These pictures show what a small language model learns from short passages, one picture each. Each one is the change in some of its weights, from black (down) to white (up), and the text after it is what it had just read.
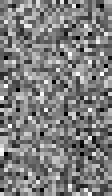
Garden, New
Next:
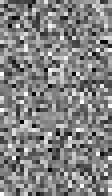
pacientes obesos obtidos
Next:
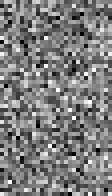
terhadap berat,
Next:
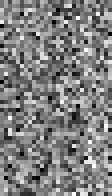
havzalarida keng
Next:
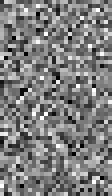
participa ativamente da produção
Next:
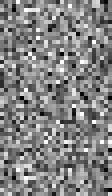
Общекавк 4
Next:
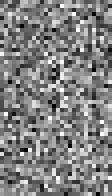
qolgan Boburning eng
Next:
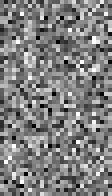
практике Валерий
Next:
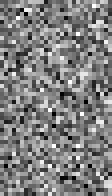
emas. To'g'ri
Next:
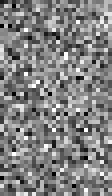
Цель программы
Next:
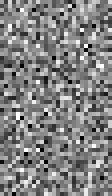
artículo. No
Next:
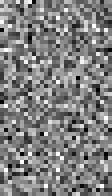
данные Росстата и
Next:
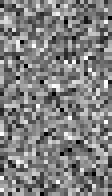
doğumlu Silas
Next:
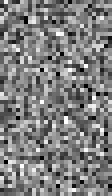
dapat digunakan oleh
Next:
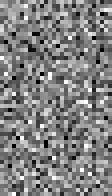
mas interdependentes, ou
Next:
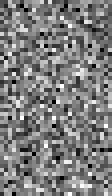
devorlari barpo
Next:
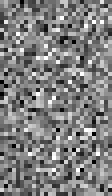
" ... biz o'ziga
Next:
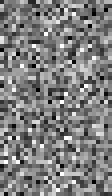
així suggerir
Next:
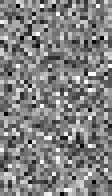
life. From the
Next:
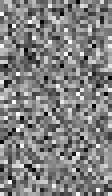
predicate, and the
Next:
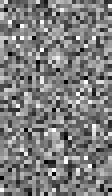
sürtüben anga
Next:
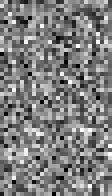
barcha sohalarini
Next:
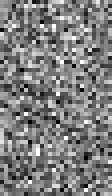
типы / Под
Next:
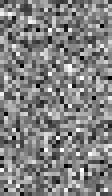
comportements innovants
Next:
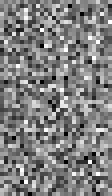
qayta tiklangan
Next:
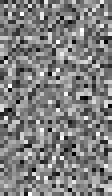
берзи, које
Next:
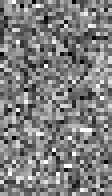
bitta elat bir necha
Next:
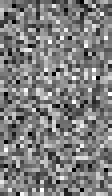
labores de superficie de
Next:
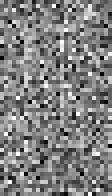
аналітику, а
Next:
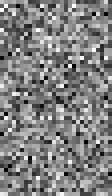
в силу множества
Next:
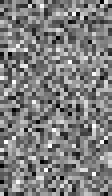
politikas virzienus
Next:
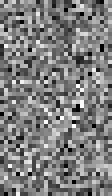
energía, la gran
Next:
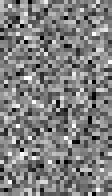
tu auto, puedes
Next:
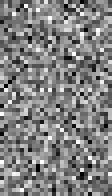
в преобразовании
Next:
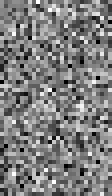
rahbarlikni olib
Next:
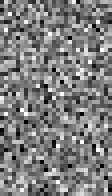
Robbins, J.
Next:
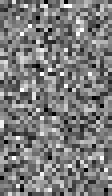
digue est un ouvrage
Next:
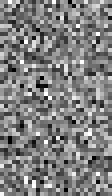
kelayotgan edi:
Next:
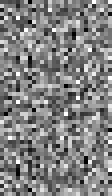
يكون وسيلة
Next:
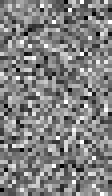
поступает в
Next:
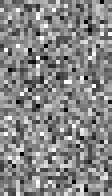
considerando su pertinencia y
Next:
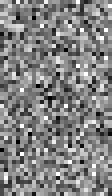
para o Brasil. Era uma
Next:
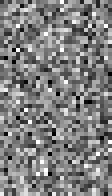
Ofrece flexibilidad
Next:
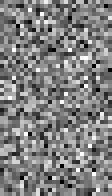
Rineka Cipta,
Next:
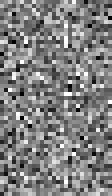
Marcel Riegel¹
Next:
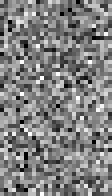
Oradan bir necha yil
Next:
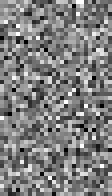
même période, le
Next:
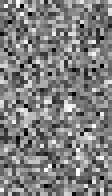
Komunikasi secara
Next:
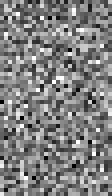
estos encuentros se
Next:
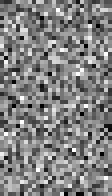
de Informações Culturais –
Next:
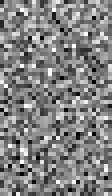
tiene variedades como
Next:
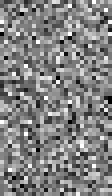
reformas econômicas
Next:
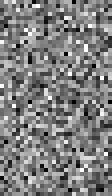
(« observait »
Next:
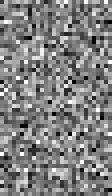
сечі, негативних
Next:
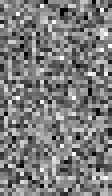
alohida urg'u
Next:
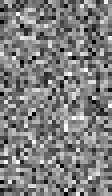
a nivel universitario,
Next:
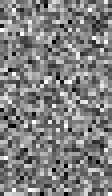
permitirão um melhor
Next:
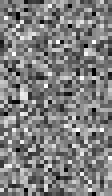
Designing Making
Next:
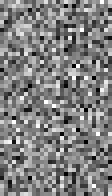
аптеку за
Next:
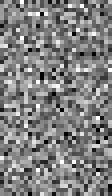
do que alguns outros
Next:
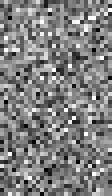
metode kualitatif,
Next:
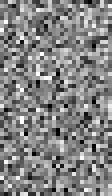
jinsi muhokama
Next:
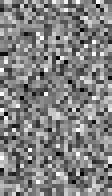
de Proteção da Natureza
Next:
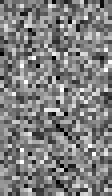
похилого віку
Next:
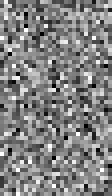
ham yangi imkoniyatlarni
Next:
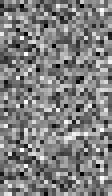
tiba-tiba. Di
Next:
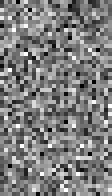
etma, shu qimmatli
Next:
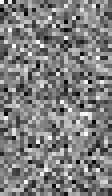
CtEDO *Maria
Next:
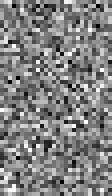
pergunta: qual das opções
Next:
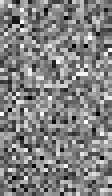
nas redes sociais e
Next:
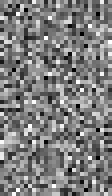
hat es geheissen, es
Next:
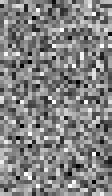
истог народа.
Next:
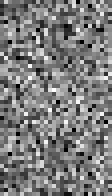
Tehran, Iran.
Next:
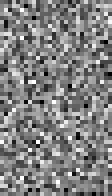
examen crítico que se
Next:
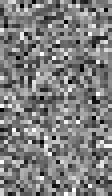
without disdaining
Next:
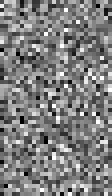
biz wix.com –
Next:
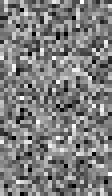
Федерации в пять раз
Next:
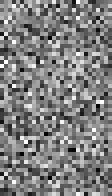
с семантикой
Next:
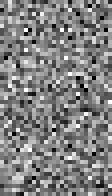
формированию новой
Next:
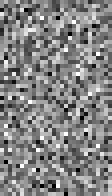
de sua relevância a nível
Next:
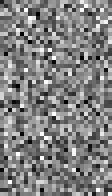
pedagogues, pedagogic
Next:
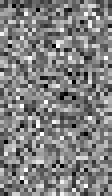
o'rtasidagi uzviy
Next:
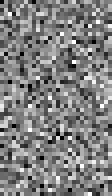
apgabali, kur
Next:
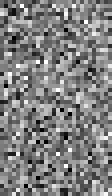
Een eventueel
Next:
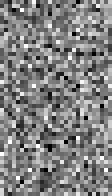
que foi levantado foram os
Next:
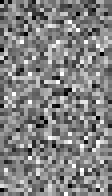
для проектування обробки
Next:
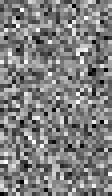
somado a discussão dos
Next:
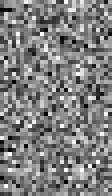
de l'université,
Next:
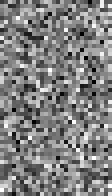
Sanoat binolari va
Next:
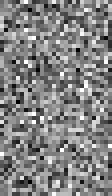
«можно быть
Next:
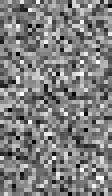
y Montpellier. -
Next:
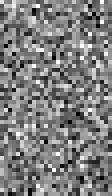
bormoqda. Milliy
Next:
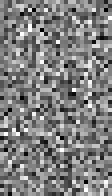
a különböző
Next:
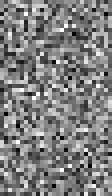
o‘quv dasturida
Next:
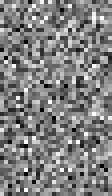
роль Центральной
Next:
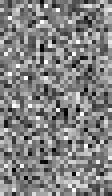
analysis of the current
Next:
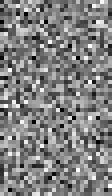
agua, como el río
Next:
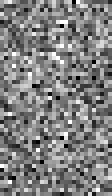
ёғ моддаси,
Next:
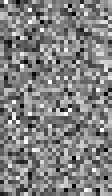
gehamerd? Ik
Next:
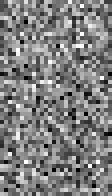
yaxshilash, uning
